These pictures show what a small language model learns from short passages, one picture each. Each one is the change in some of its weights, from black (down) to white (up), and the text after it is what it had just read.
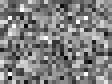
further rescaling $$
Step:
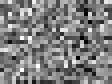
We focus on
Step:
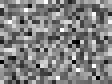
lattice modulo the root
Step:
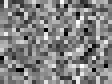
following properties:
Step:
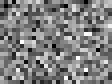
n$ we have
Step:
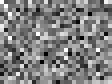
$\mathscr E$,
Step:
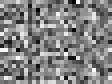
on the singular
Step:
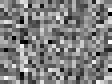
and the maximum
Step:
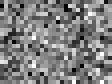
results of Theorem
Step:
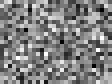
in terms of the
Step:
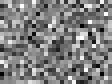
The left arrow of
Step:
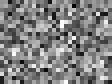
mixed subdivision
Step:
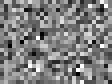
a Poisson (or
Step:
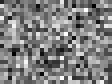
mixed exponential itself.
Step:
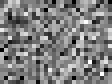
0, \qquad
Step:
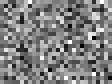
that the matrix
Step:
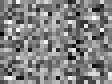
from the above
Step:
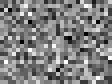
W$ can very
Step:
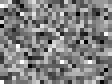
supremal functionals
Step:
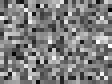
Comte and
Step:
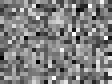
The implication of
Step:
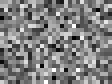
group of orthogonal transformations
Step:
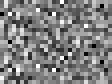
following observation analogous to
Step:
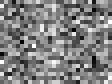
initial conditions. Under
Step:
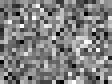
we get:
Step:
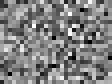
called Floer
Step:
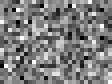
is reflexive
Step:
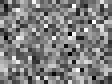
even a reflex
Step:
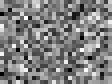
cases the surface Laplacian
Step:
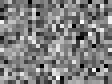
The precision
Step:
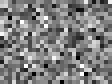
of at most three
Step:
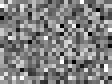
of critical points of
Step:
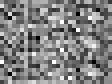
based on their
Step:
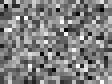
an analogous result in
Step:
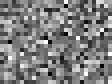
it is easy to
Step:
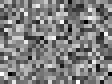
for a standard
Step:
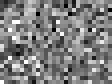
\\ {\bfseries
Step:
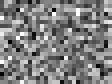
of compact Hausdorff spaces
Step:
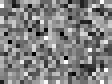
all partial derivatives at
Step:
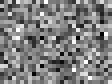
by a direct computation
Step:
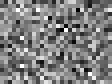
form of Fisher
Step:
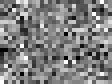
the terms given in
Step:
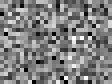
basis for the analysis
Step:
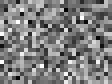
of *some*
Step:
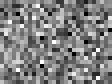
we will classify
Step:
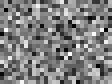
of Lemma~\ref
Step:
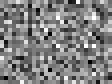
on both the
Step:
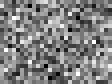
coincide with the standard
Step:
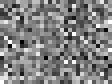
the name given to
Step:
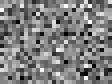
{\em Gauss
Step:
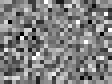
Starting with
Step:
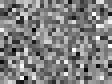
the results, and
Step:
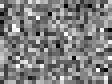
division); or
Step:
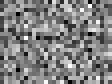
prove the following:
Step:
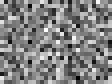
are allowed to
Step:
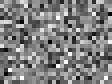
and the corresponding adjoint
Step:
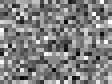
the open sets of
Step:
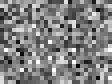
of the simulation studies
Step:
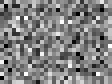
an analytic function,
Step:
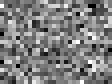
bounded uniformly.
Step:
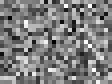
the CNNs
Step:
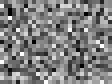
recomputed at
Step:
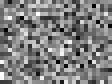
y)$ with coefficients
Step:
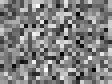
set of solutions forms
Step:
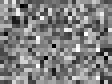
= \alpha
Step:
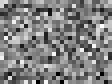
therefore conclude that our
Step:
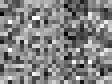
example when the polytope
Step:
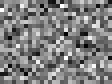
G \}$ forms an
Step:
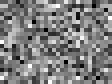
motion. It is
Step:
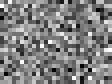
of the multiple
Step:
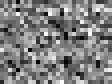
follows. In Section
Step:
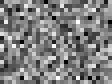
V \otimes
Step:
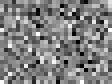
k\), then there
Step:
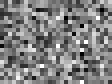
which is also called
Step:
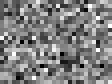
$W$ is
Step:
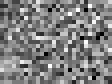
graph $G$
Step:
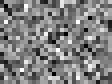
X \rightarrow T
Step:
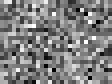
cubes in Figure
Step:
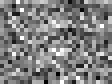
requires mixed strategies with
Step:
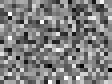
to pass from
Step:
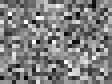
200 regular cells.
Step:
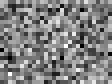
admits an invariant measure
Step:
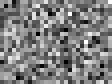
there is a constant
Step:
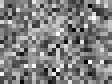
very simple and similar
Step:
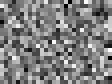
simple}, if
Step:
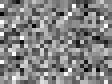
minimal control time
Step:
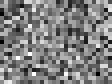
problem in which the
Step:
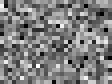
periodic environments
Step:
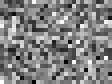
lower active power output
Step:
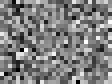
conditions, and
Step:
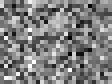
gets that the equation
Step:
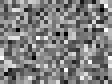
a boundary vertex,
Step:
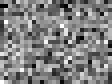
Problem (\,{\it
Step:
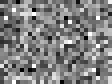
$A$ which
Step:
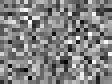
Since $t
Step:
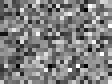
$ is a closed
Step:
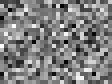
\smallskip \smallskip
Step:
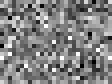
at $\chi >
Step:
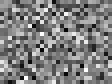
space curve, and
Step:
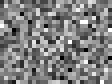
there long ago
